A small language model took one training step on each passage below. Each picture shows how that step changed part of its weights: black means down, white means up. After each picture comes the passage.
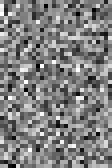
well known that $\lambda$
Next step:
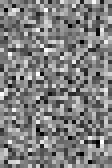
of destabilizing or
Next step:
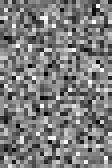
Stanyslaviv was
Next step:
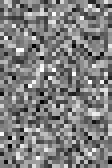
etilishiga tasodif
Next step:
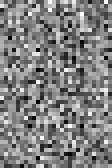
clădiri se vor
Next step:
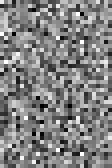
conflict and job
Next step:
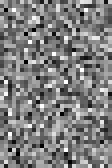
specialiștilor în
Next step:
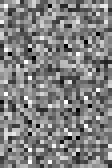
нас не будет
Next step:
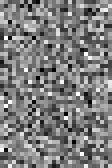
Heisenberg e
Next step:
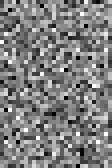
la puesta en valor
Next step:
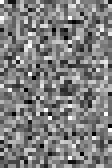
materiali e oggetti
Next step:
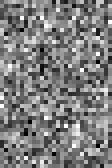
and \Dzb. The
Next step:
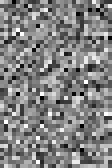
lattice and subject to the
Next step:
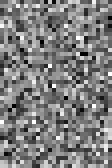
for a species X, has
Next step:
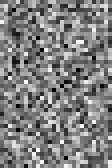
не связанных с
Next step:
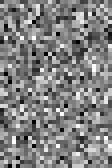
accuracy, only diagonal terms
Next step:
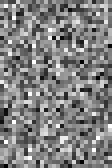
the momentum of the virtual
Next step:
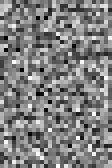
is below our spectral resolution.
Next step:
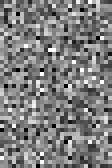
cineasta Rayane
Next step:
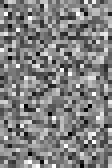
we have seen that recovering
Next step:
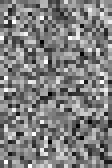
in curative group, with no
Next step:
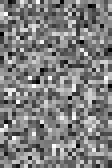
Concretagem Figura
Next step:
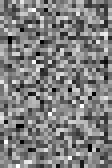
The mechanism of the high transition
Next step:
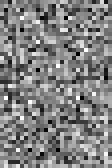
quantity for detecting
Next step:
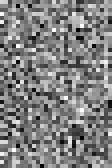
um nome, uma
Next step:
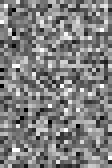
после применения
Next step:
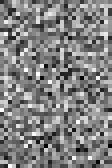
finite $N$ as well.
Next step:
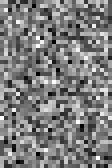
to succumb to
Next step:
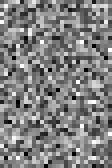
атаки Fig. 2.
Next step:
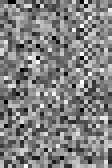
spacing, $a$,
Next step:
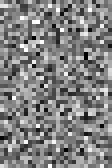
bahwa setiap
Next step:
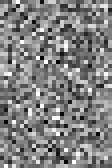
contribution of the $\Delta E$
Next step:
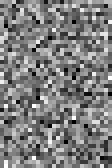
of new physics, the
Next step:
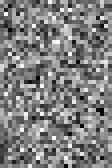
foi durante esse
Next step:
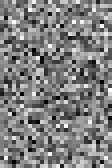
voltage at which the
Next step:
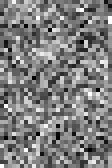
background, for example, in the
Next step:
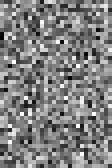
sistema de evaluación de
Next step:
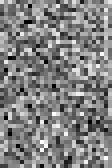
networking technology than a
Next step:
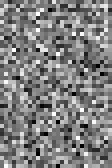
of the same scalar appear,
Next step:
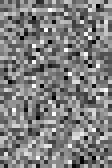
téme bolo
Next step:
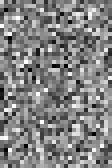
OPAL data shows that the
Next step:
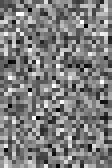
the dynamics organism of changes
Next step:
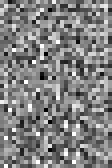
of the magnitude of the
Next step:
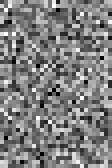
the dimensionality and form of the
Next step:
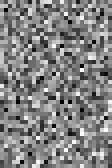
uit historische
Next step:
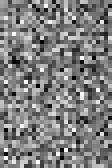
$\psi$ computed by
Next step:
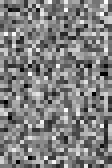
the effect that mass may have on
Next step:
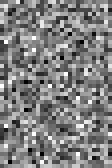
за показниками
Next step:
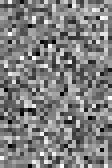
ChronoSID &
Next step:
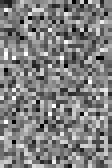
an irreversible heating
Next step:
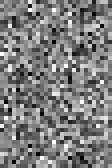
conteúdo, a
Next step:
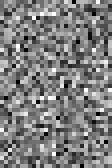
satisfied. Only approximate
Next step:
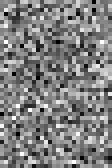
allá del capitalismo
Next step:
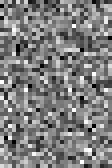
autocorrelation and
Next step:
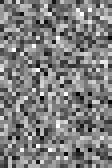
and constructions typical of the
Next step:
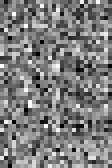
This article discusses the
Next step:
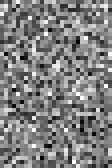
criteria of an ideal
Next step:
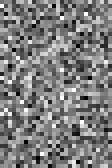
parameters to be handled by the
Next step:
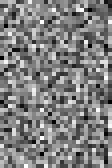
paper, we adapt a simple
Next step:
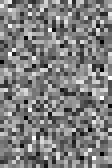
channels (for a
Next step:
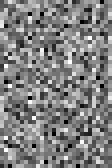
Modeling activities of
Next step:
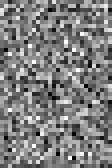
of motion in the eastern
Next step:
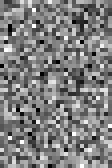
unitate; - e)
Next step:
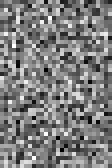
the stability of the predicted
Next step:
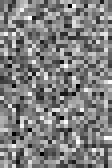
the cloud has a
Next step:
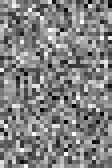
parte del paciente.
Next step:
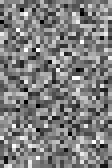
being young compared to other
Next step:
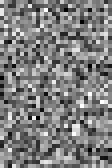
modification factor and flow in
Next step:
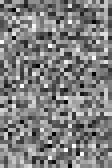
por cinco anos
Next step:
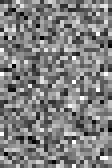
organización curricular y
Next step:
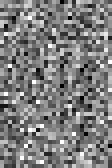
sebagai mana
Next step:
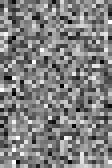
кўк рангга
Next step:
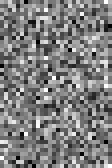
e distinções inseridas
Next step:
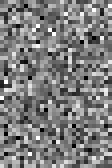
de Hesperidina
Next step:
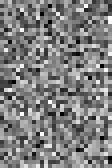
h, Pa R,
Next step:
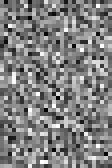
is worth mentioning
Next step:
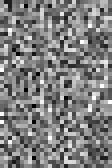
impulsores de los
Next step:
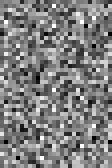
ou indiretamente com
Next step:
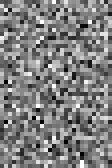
of the quality improvement
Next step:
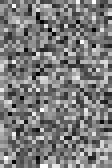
from source to destination
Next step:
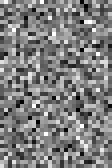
access and perform resource
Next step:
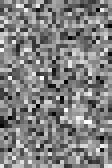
each RNN model when we
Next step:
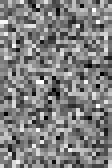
the industry point of
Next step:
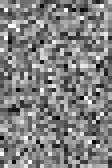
і служіння
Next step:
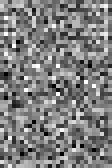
the cellular systems have
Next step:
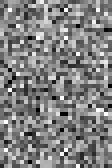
0,40 Paraquat
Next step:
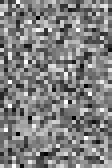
our universe. In lack
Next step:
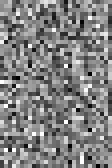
în acele active,
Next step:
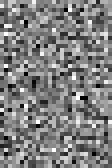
as both main and repeated
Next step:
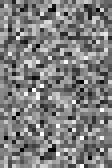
pattern in the region of the second
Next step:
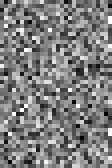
be widely applicable, it
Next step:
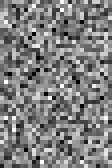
the form ${\mathbf v} =
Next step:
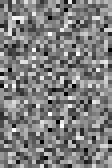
fuzzy logic
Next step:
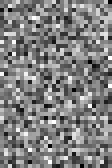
a hypervelocity star
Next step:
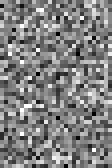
accuracies are better than
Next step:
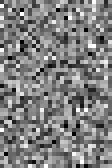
of archaeological
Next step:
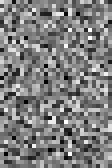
parabolic branch
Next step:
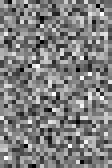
for her guidance,
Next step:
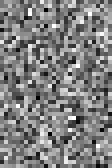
aggregates size. The
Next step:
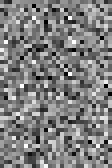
quota per round &
